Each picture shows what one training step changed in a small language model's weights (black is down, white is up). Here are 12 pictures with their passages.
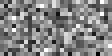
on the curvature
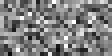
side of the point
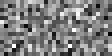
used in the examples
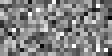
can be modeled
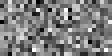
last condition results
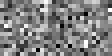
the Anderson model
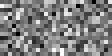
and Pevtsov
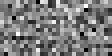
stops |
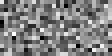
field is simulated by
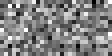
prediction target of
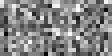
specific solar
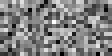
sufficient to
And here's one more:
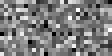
results of our experiments
